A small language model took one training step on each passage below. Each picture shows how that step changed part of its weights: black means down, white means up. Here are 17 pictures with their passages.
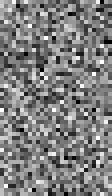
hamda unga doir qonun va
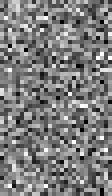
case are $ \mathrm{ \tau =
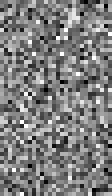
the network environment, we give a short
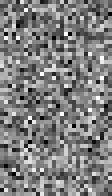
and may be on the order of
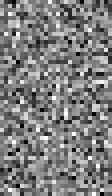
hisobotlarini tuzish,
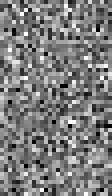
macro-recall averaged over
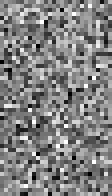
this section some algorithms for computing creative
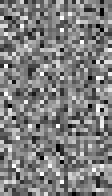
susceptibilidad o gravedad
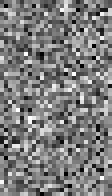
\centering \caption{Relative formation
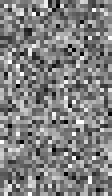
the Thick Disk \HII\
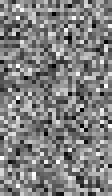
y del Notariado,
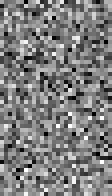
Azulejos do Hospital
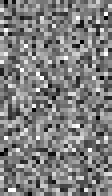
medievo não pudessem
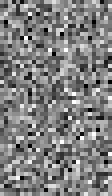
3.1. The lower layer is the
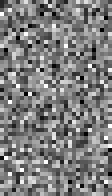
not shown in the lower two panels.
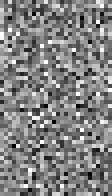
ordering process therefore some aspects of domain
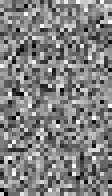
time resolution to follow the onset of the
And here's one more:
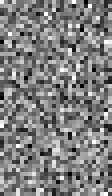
жинси бўйича
